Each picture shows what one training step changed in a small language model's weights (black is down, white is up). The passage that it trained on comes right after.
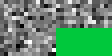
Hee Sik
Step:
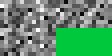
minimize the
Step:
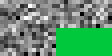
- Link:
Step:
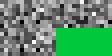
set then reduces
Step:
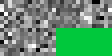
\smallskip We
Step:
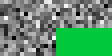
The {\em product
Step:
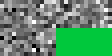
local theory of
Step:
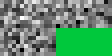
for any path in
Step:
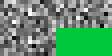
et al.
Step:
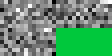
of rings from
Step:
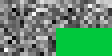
while the set
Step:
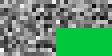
to be the
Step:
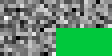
the concept of
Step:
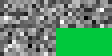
на котором
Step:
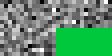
tani dalam
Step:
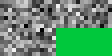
va janr
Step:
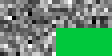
de cálcio
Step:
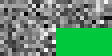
application of
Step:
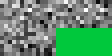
su cuenta.
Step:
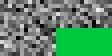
com dosagem
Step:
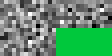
под опорной
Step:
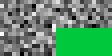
modelo racional
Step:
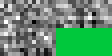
severidad son
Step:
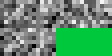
space results from two
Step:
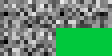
goes to zero
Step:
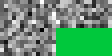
soflik va
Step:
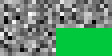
\item For
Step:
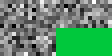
both space and
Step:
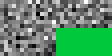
ini harus
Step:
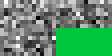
$z$ to
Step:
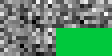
producción y
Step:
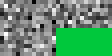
is replaced
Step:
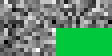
the following function
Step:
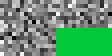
др. В
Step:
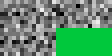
schedule is
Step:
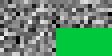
the methods of the
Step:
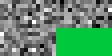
The mental
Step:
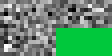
we only need to
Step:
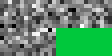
there does not exist
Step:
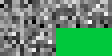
the plane:
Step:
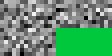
has to make
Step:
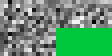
with God,
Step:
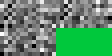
topological dynamics
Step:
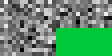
Lie algebra with the
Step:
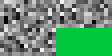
\item $q
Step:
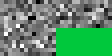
такого права
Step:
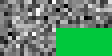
mode decomposition and
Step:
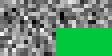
taking $ f
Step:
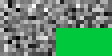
about it,
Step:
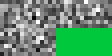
data are made
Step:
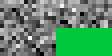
curve $C$
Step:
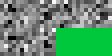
check that
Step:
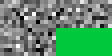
$\gamma$ is
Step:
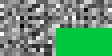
ta yoki
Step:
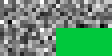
proposed to test
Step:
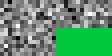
Hence, the
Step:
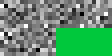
\node at
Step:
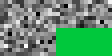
y poder
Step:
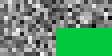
There may be
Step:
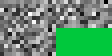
curves if
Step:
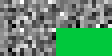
In that case it
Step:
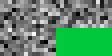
field ${\mathbb
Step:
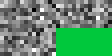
generalized solutions of
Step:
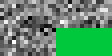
y santidad
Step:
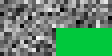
is infused
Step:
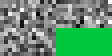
virus al
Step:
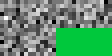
describe its
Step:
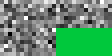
twist in
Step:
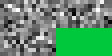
the roots of
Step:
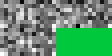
qaror qilish
